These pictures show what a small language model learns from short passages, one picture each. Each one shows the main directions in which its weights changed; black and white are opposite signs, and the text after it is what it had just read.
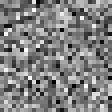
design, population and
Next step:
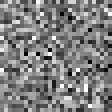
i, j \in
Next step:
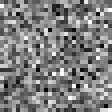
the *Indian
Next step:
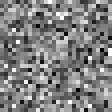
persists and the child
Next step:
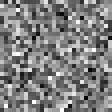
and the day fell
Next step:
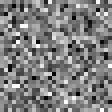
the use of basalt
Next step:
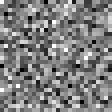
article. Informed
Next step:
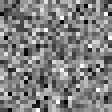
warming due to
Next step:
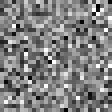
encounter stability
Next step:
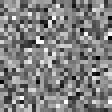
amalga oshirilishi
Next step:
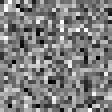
sensible, incluant
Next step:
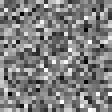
central government in terms of
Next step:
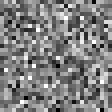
and operations of the
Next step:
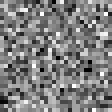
motiva os docentes
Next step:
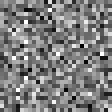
properties of the network of
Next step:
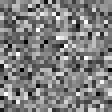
respectively. These variables
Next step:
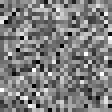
were performed through the centre
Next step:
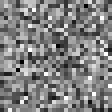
and adaptable to urban
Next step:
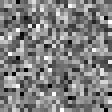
Medieval and
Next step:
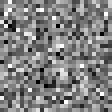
worried specialists
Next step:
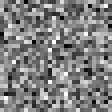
viáveis ao
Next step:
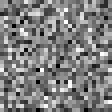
change in Money
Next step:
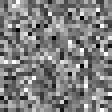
4 Level of
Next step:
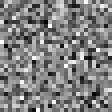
los resultados obtenidos
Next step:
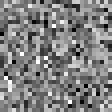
analizados a partir de
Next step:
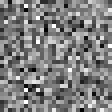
be recognizable in
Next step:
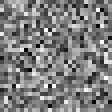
focus of the investigation
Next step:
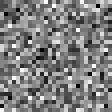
very essential to avoid development
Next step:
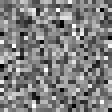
Penerbit PT
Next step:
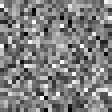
while PC 4
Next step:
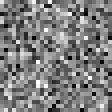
for employees that increases work
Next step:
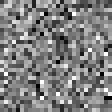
for Group P,
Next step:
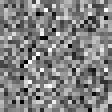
основные центры
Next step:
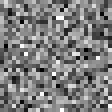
language generation and the
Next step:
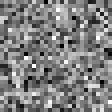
was obtained from the sensor
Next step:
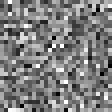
A STUDY OF
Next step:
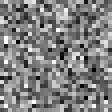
and flashing,
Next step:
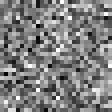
O, Jana S
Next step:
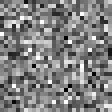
to improve the operations
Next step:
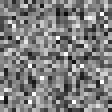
new perspective which was not
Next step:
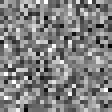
comptable des
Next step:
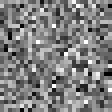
em fumantes
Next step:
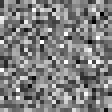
factors are the primary causes
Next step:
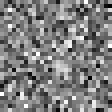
forums provided.
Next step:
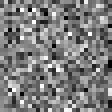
pela primeira vez em
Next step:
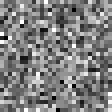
proposed method is named
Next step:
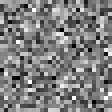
the preferred role that
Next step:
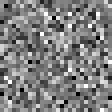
of justice. The
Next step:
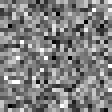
a priori by
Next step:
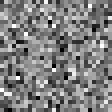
Toshkent davlat iqtisodiyot
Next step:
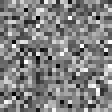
four main research questions:
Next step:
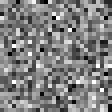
among patients and may even
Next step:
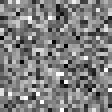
can be performed. -
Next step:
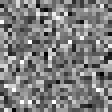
входить до
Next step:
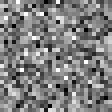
State Medical Institute named
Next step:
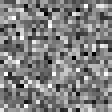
mutlak yang harus
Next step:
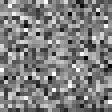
be used in practical
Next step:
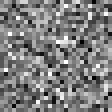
- Turėti
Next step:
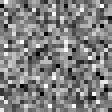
question lui posée
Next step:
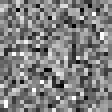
suscriben los
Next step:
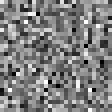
harbiy nizolar
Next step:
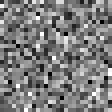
- ✓ Having
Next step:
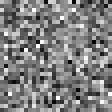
reviewed by an
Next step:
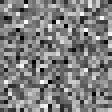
suatu usaha.
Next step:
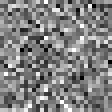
Organisations- und
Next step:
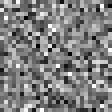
COVID-19 pandemic
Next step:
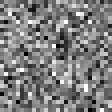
STAI score.
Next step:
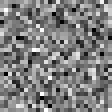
ряде работ также
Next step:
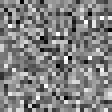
like Kirk
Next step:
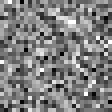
cities is developed on
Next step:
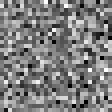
consider the optimization of
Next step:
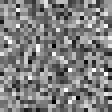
and in the stem
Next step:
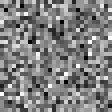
in innovation processes.
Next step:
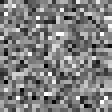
las prescripciones
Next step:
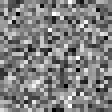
gives valuable
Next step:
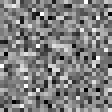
mathematics outcomes. Public
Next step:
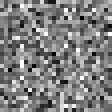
Guru Sheeta
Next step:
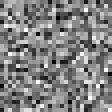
be done in the form
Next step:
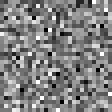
(as explained by
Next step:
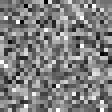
solution of Lewis
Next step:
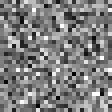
Since they rely on
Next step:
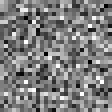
понимании и
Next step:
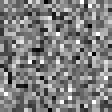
продуктами или
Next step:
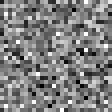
the fused
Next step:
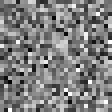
and is based on two
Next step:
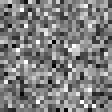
as didn't
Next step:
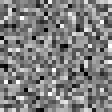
Balances /
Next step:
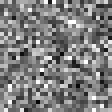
consideration is first to
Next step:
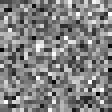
na aldeia.
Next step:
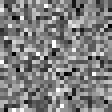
se deberá
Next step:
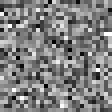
Hence A is a
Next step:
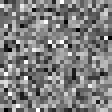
A solid interpretation is
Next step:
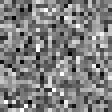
archaeological site
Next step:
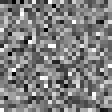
four quaternary
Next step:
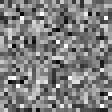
a farm's participation in
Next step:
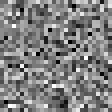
a água da
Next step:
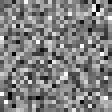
encountered while
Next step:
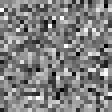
texnologiyalarning ahamiyati qay
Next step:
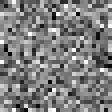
estão apresentados na
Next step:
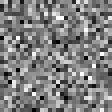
potential difference. This could
